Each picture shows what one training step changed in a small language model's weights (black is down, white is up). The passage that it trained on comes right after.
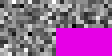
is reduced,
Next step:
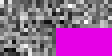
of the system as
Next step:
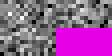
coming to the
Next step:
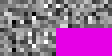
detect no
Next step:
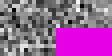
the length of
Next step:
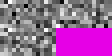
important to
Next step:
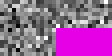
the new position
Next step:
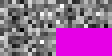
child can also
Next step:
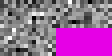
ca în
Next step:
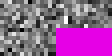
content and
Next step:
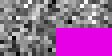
the inverse
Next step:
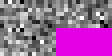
Ann. of
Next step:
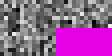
if the value
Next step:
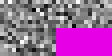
across all
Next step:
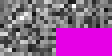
compute the
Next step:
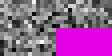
the specifics
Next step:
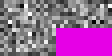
atuando no
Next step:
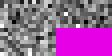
said in order
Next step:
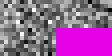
fell within
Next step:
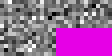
todas as
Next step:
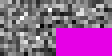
union of 4
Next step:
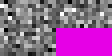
be seen in
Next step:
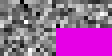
say a
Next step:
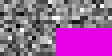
$c$ has
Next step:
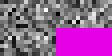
other class is an
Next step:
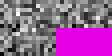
is the dual
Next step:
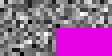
between objects
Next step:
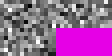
independent of
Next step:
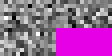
we give a
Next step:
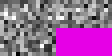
is to give
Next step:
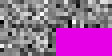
dass die
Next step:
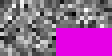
past an
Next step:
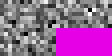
regulated by
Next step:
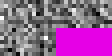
states that the
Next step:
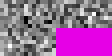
hele proces
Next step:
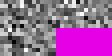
An assessment
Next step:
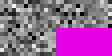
then $M$
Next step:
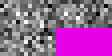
Ular mening
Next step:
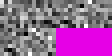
of the paper
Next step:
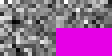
their restricted
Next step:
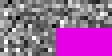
s \in
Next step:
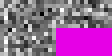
lines of
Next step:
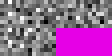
source of
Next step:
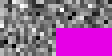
ymin =
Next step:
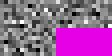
In examples
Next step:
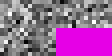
проти, при
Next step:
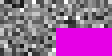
This completes
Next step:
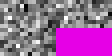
smaller than
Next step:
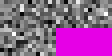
$X$ with
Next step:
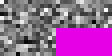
that this has
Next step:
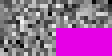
indica que la
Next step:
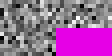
markers are
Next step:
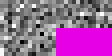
libre de
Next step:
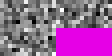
identificar y
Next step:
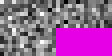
pool and
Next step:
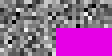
proof ideas from
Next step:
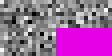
We define the
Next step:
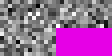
formulas to
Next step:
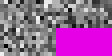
the infimum
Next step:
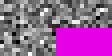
is that fact that
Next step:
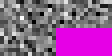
are working with
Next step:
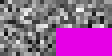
10). This was
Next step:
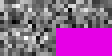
the previous
